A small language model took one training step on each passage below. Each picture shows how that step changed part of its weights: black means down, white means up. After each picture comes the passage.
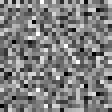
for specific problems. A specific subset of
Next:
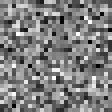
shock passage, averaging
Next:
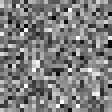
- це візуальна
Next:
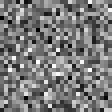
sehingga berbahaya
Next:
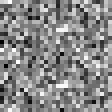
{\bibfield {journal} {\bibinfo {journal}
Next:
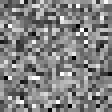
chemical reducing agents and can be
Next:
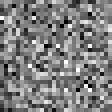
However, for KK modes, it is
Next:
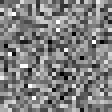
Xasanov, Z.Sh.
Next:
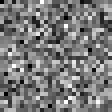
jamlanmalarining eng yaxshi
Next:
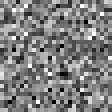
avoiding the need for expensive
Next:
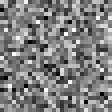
scale the sensitivity of $v$ to the
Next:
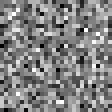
M. (coord.) y
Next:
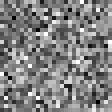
sản (do các
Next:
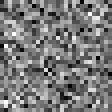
is, probably, the result of using
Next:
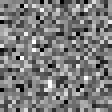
resulting from any pair combination of the
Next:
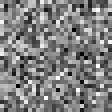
Costa Rica ganaron
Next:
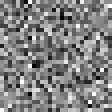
naive unification With ordinary
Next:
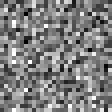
the effect of symbol misalignment. We
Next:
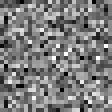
or other coordination mechanisms of
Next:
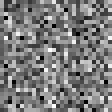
dominato da pochi grandi
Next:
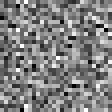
social order. Such an approach can deter
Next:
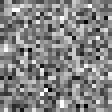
quenching is assumed to have taken
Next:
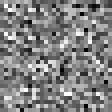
\sum\limits_i k_i
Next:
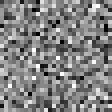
\end{equation} The differential equation
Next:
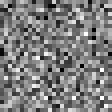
representations E$_{1,2}$. These
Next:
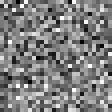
debris are trapped in
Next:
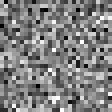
технологічні стандарти
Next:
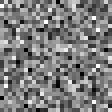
mal velado ostracismo.
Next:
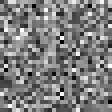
It can be regarded as the
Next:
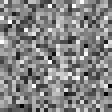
questionnaire auprès de
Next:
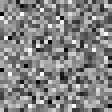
Soldaten und Agitatoren.
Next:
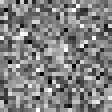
understanding the intrinsics of
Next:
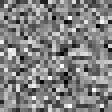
multimodal language models,
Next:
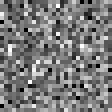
отражение в сказках
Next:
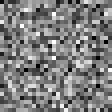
sữa cũng
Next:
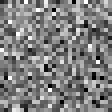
a través de la protección de
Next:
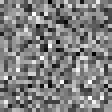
result is robust, i.e.
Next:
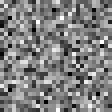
until $z_x$ the
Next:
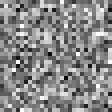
повноти уявлень про
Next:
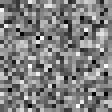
sisteminin O (gözlenen
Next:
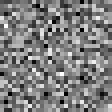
it, the complex of subjective
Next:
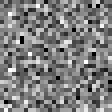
atoms are negligible. These values are
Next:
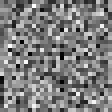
production functions induce non-scaling loop
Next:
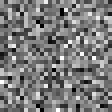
deputatlari viloyatlar va
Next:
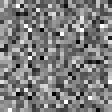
va rivojlantirishda zamonaviy pedagogik
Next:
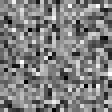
RECOMENDADOS NESSA
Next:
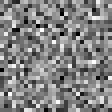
top Mo layers. ${\bf
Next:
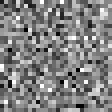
all Seyfert galaxies with z
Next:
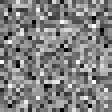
e varia tanto a partir do
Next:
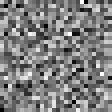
opción correcta: “porque expreso
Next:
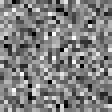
to introduce a time label and then
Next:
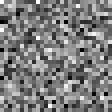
be described by \begin{align} &
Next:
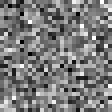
dalam membangun masyarakat
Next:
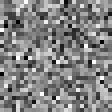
gestaltet sein, dass
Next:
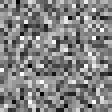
Lorentz boosts.
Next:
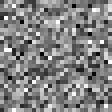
the early stages, the finite
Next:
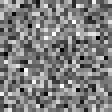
of the group ${\tilde H} =
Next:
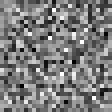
mais agressivo com alta chance
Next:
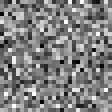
coordenando o cuidado do
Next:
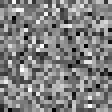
affect the resulting forces. However,
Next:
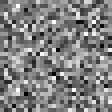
desired handedness. }
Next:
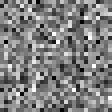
sur les revenus ou IR. De
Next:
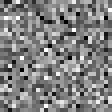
tovuqlarning transovarial
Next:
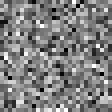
Intensity $I$ in the detector
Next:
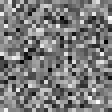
standartlarga moslashtirish,
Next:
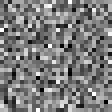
is thus compatible with implementation in
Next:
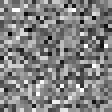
contains the orbits of the
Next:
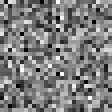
discussed above, this is for example the case with
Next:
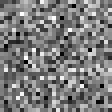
que possa ser compreendida e
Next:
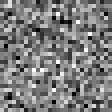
основные преимущества
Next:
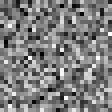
Neo-Innovation HR
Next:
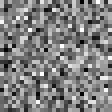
in the dip of the Raman signal
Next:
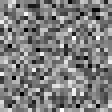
of the three hopping integrals of
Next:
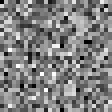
of frequency near the resonance frequency.
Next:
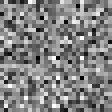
{Lucas}, {Madau},
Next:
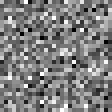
виде книги. Изучение
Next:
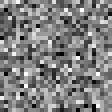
bejiz emas. Bir yil
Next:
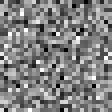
Na antenie i portalach
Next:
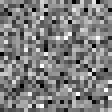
o'ynaydi. Abdominal
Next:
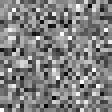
imaging techniques are of great
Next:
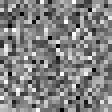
quotient du nombre de
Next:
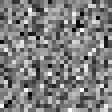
the greenhouse effect of dust
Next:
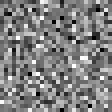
e l'innalzamento di
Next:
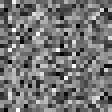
jarayondir. Mahalliy aholi
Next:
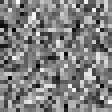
parallel-plate system (black
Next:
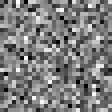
nazariy darajada emas, balki
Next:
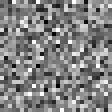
the main text, the bipartite
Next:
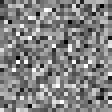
день мороз достигал
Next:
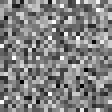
for users due to the number of
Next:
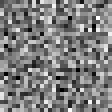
decreased community support and less activities from
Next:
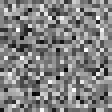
proved to give the ground states. The
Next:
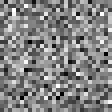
present at the same invariant mass and under similar
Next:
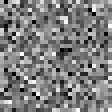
components such as linear transform functions,
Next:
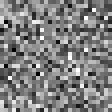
possibility of using photonic crystals
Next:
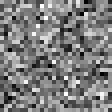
relations hold when using alternative galaxy
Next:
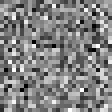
the cross sections for helicity
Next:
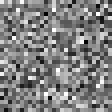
line consists of establishing
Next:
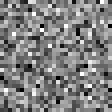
crise, ni une dépression
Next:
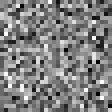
large numbers (hundreds)
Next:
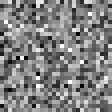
the number of records, which is of
